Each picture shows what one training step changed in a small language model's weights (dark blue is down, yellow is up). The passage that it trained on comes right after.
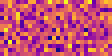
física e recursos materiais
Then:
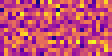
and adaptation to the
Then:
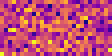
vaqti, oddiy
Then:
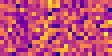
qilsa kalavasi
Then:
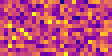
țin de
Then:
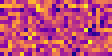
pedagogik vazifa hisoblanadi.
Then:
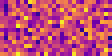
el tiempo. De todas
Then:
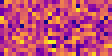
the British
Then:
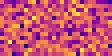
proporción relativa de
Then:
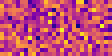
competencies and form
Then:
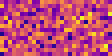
ст. 9 Закону
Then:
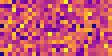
qilingan qarorlarning
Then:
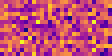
xalqaro olimlarning
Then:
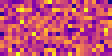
به فرد برای
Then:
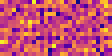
danos a integridade
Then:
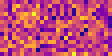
із певною
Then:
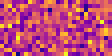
na de eerste
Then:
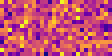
va ijro etish orqali
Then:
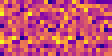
AND THEODOR
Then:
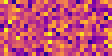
en el constitucionalismo
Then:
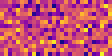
pendukung yaitu
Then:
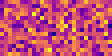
temps, place et
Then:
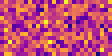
de Le Guern par
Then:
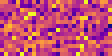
va vazifalarining aniq
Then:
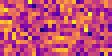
na sua iminente
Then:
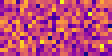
moment, peut
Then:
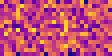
mate ten nutte
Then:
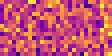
ensinar e quem
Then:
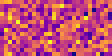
de se mudar.
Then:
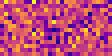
с каждой
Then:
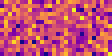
que es una forma de
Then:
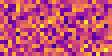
Dengan Metode
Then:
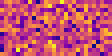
importante destacar que a
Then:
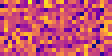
evidente que a
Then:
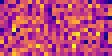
гамма с
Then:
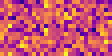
Ciencias de la
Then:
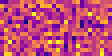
de valeur :
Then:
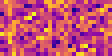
ona tilini,
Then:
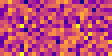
Madaniyati va
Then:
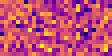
lo que se ha
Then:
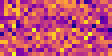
Motivatsiyani oshirish
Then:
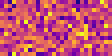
alcanzar la
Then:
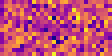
Nachweise für
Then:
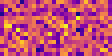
determinado y el
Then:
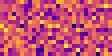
perigo no Brasil,
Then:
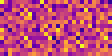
bo'yicha adabiyotlar
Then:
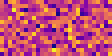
foiz ishtirokchi
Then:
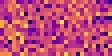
развития страны;
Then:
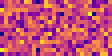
ce que les membres
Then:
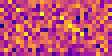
und Stadler
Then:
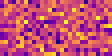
[Formation of
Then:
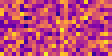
de 2007 inclusive,
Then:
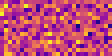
de schrijver dat
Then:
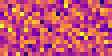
techniques such as
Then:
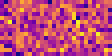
als Paste auf
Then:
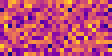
are trivial
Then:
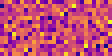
в школе»;
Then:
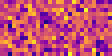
aplicação prática”.
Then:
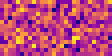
Zum Ganzen
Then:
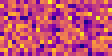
tiene dudas.
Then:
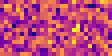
Kunst van
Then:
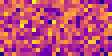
Maktabgacha ta'lim
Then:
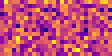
Ao mesmo tempo em
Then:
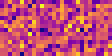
в користування
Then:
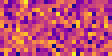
neues Interesse
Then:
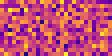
seguridad de la información
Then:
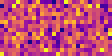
При работе с
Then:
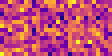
мир, то он
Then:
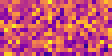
de idiomas
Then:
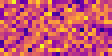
boshqoqcha va
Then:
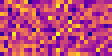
близо до
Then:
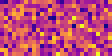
в колонне.
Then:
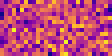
de relaxare
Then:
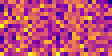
и оплате
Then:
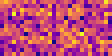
normes culturelles
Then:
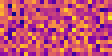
argumento anterior
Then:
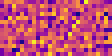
права протягом
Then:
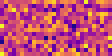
Ahora bien,
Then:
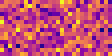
Ўрта Ер
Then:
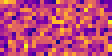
yoshdagi bolalarning
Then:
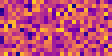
como separadas y
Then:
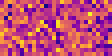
из греческого,
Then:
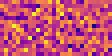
artinya ada
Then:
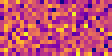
identificaram cinco
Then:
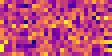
the copyright
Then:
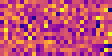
results of the research
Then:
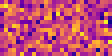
quatre faces
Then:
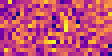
the state, which
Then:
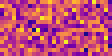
3 sorudan
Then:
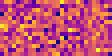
Science and Technology,
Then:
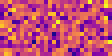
videti u
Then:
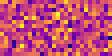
До обработки
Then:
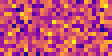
Pedagogía de la
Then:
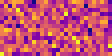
membantu mereka
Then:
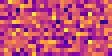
un mondo che è
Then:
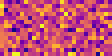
de Ciencias Sociales
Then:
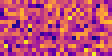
Pour évaluer
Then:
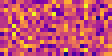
народної педагогіки;
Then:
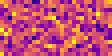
Söz gelimi
